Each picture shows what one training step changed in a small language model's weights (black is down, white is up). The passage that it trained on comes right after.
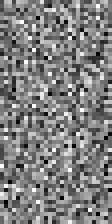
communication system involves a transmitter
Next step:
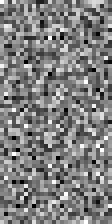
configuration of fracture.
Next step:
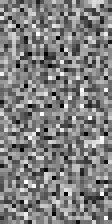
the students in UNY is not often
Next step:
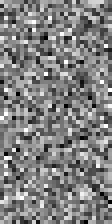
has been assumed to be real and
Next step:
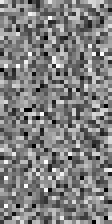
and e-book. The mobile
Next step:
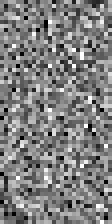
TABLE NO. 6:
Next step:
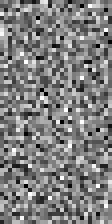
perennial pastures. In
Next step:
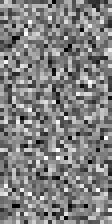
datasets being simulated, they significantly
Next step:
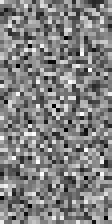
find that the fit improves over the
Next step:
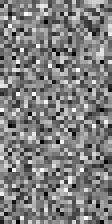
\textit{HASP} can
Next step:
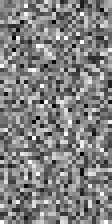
in combination with Giere's
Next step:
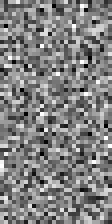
mass) and the hard scale become
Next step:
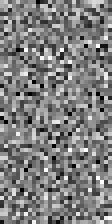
large and unstructured image collection.
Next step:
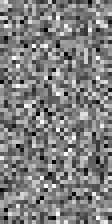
sampling time and less than one second
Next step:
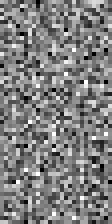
the physical explanation for a variety of
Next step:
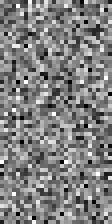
The resulting solid was washed and
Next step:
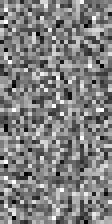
subjected to the ECAR in the
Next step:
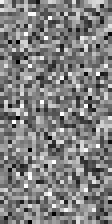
and unweighted graphs.
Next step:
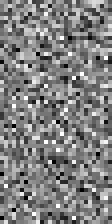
highest escape rate due to
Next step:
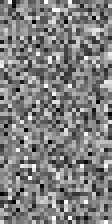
simulated data which reproduce the other
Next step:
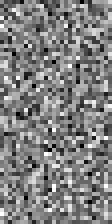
spatial resolution: (a)
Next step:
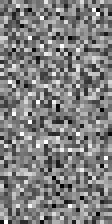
the Orion proplyds (as
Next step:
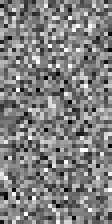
two pillars we are working on.
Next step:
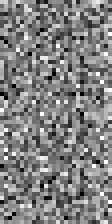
more advanced and innovative
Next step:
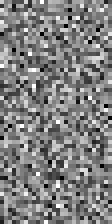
in predicting gas and liquid
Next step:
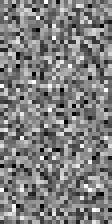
a ``dressed-qubit
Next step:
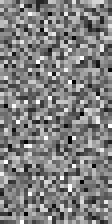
of Orthopaedics,
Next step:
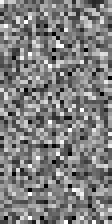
ESM in pharmaceutical
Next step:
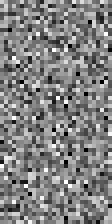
required for inclusion. However, studies
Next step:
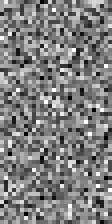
set of 17 Sustainable
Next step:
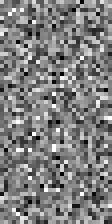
Involvement in Maternal
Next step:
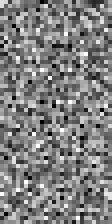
University of Florida,
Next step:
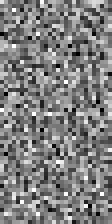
be a pull-down network implemented
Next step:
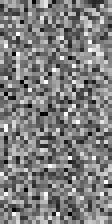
Zhdanov & seq. \\
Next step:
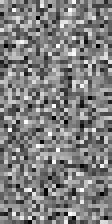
be used to determine the structure content of
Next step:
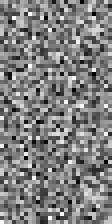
Sound Dynamics Having
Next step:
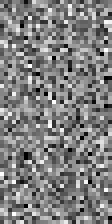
{\bf Table 1}. The predictions for different
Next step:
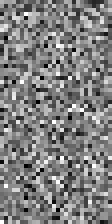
Chemical aging experiments for
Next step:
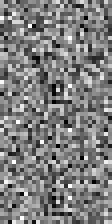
authenticity of collaborations
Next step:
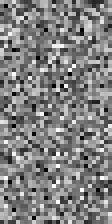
C. M. Tangen et al.,
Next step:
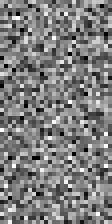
It has the same one-parameter
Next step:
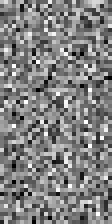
were chosen respectively. The percentages
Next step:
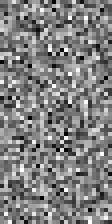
buffer with a more efficient form
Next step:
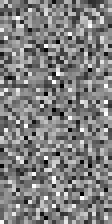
These competencies create a critical
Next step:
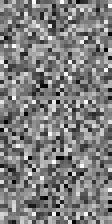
{\em Nucl. Fusion}
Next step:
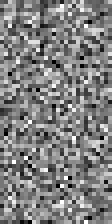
to taint identifiers.
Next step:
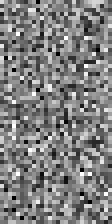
al.* 2016). With this in
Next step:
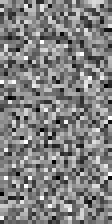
uses within landscapes and their
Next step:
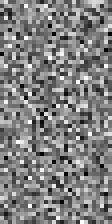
types which are common to use in
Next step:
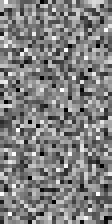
set of input data to enter the
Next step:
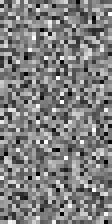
structures embeded in the
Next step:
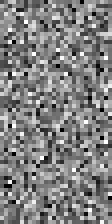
V I\approx qV$.
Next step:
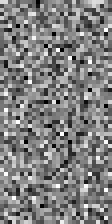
the formula, namely, as
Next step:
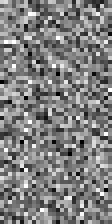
and living platforms and
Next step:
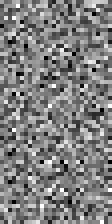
+ \frac{\partial \rho}{\partial
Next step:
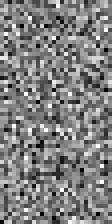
continue to besiege
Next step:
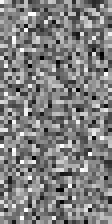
and the spin dynamics of magnetic
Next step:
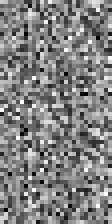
are supported by the data presented in Table
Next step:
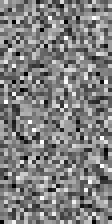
high because we have not given nose radius
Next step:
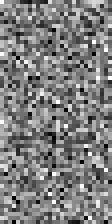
service. It is against this
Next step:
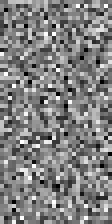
0$). Indeed for such points
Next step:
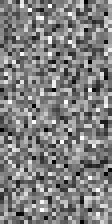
related to \textit{inappropriate
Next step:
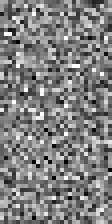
show this, we explicitly consider
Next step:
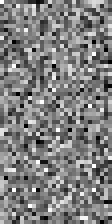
sink water mass flow rates 4.
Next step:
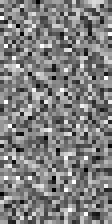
the same as the mass loss rate in single
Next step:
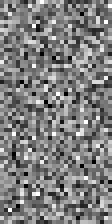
atoms. A fused
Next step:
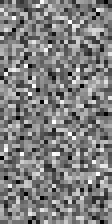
for Dtc and two molecules
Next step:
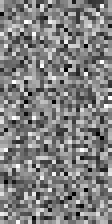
users were randomly sampled for analysis
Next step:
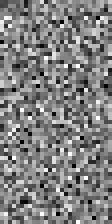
reflect the corresponding unit) (for each
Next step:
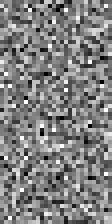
nonlinear dynamical problems.
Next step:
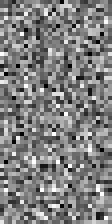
Request for Comments EU
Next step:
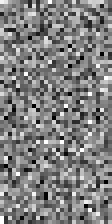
are discarded. Remaining
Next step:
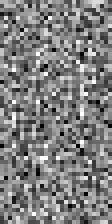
should be a goal in a design
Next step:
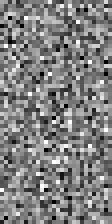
bounds: by localizing calibration
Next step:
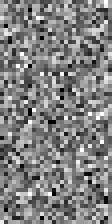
function. The Jost matrices of
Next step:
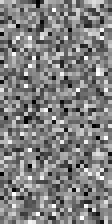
a whole. The Panel should also
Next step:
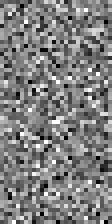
non-linear springs. These
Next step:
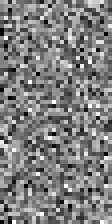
magnetic field direction varying between
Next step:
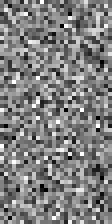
for crude fiber,
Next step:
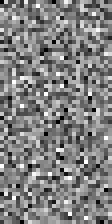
reference genes (RGs)
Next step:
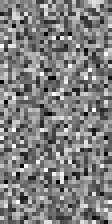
top of which all physics results discussed in
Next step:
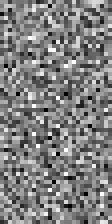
visibility domain can be written
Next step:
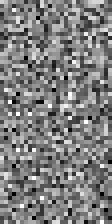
be used to quantify how well
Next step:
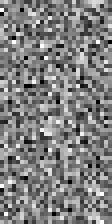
with the decline of mesial
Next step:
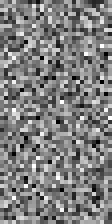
stars associated with the lobes
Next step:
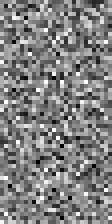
The Majorana correlator gives
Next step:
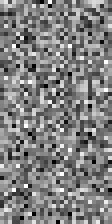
component of the propagation process.
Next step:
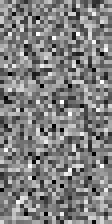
field threading a differentially
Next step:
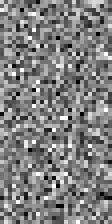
in $t$ (b) probability
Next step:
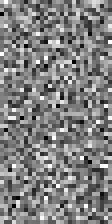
which includes behaviour modification, and
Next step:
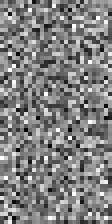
the `ankle' in the energy
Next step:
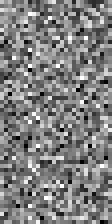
and significant population growth, indicating
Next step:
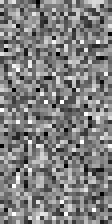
a significant difference between the proposed rank
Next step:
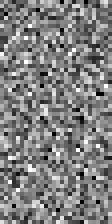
double-Schecter function
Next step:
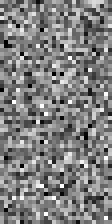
the excess energy present in the differentially
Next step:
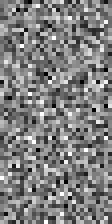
child. Therefore, it is
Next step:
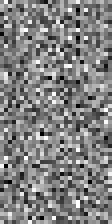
classical signals (in terms of
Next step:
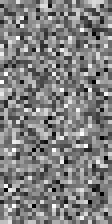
found that the most acceptable for most
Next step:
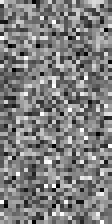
targeted to Linked
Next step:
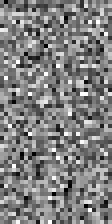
area. For a tire in
